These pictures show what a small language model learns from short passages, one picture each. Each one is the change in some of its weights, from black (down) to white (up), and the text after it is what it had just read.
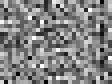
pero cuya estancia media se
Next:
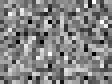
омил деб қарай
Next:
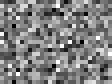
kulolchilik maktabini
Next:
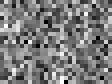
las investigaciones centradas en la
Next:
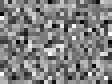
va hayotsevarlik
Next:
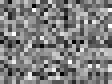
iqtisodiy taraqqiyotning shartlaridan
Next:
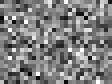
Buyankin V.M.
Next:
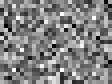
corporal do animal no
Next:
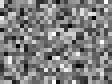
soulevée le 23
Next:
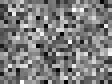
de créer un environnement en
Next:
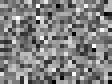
em relação a outras fontes
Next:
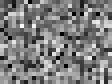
функциональное состояние,
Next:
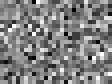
Владение приемами
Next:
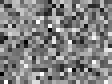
Innovat siyalar joriy
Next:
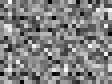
Salah satu cara untuk
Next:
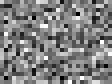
produit ECRAN
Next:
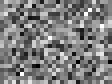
культури, відновлення
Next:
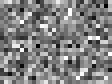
Сафарян [9],
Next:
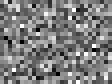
Jongeren lezen om
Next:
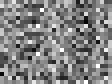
da iniciação científica do
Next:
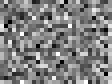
en de ad-hoc
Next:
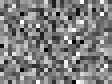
unas son retomadas para
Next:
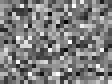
Urgut filiali
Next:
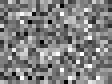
истории еврейской
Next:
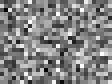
hal qilish jarayonini bajarish
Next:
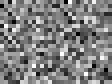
deb tasvirlar ekan, uning
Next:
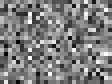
biri bo‘lgani bilan ham
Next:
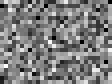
al limitado papel de la
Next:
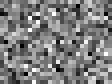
cette foulée qu'un
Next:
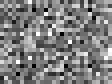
de conservação ambiental.
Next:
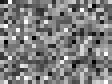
олишган. Совет
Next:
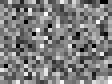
exclusiva per als serveis
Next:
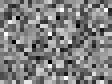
el uso del volumen de
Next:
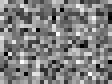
IN UZBEKISTAN
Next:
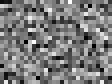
потребности, закладывается
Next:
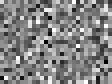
como el de constitucionalización
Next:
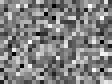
عن طريق
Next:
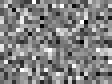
tashkilotining 2021-yil
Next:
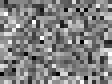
a partir do fenômeno
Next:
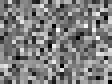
até de debates acerca
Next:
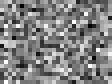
justice menjadi bias.
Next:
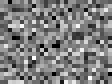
И РАЗВИТИЯ
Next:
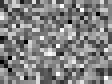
turli obrazlar vositasida u
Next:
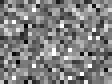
for the economic activation of the
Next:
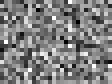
2. О порядке
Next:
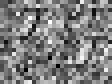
sedentarismo e em
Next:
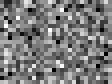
Williams, K.,
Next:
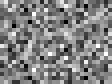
yo'nalgan ko'cha
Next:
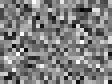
Ebene vor allem je
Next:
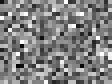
aos poucos na prática
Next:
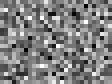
gazetalarning o‘ziga
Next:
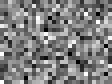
сравнению с больными,
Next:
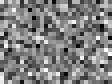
refrigeración para su
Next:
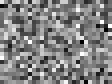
sanciones pueden variar desde
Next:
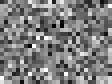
desear el fin de su
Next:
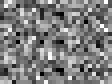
о тюркских
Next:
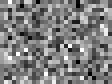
- Coates, J.
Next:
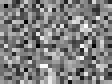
intruído. Este
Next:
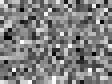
de educação, onde Paulo
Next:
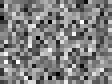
се с малка част –
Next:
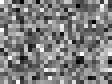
preços dos produtos, que
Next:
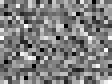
holat jurnalistikada
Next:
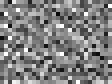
Erviana et al.
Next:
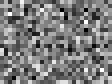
2014). En el tronco
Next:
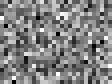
лингвистическим, но
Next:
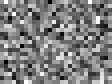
- c) La necesidad de
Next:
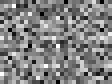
и практическое улучшение
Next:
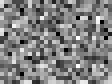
duas músicas de
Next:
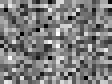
Santos Augusto
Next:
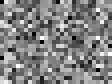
foco do aprendizado do
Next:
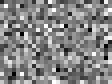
arbitration process,
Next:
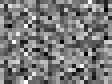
Alamat Tahun
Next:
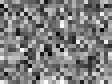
nos significados do ordenamento
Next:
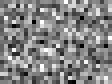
қўлланилганда ва
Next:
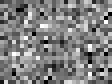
самых актуальных проблем для
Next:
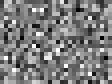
Abstract: In the present
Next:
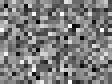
períodos de maior impacto na
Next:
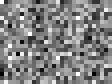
Organizational Commitment
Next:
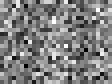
redução de custos na
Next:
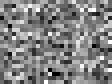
व इतर
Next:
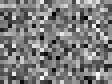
auch Ärzte)
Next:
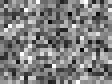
uning tarkibiy qismlari —
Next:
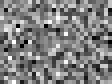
la transformación a palabra
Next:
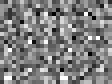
the content of this article.
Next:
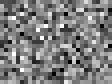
bloß empirischen Sinne
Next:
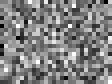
resource, regulatory and
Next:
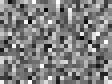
da Gestão da Informação
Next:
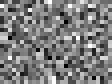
f.f.d., professor
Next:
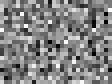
reklama qiluvchi kompaniya
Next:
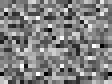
bilishni va nutq faoliyatini nazorat
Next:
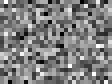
// *Наука та
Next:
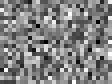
журнал **6 та**
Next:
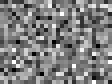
technology. Iqtisodiyotning
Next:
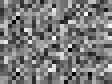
ملی است. از
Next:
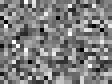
документов. Ключевые
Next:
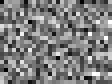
(UB) identifierat
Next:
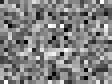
esa tilni o'rganishda
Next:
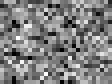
volonté de faire des
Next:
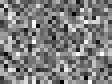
императив характер касб
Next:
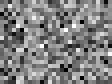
Boylik havasiga berildi
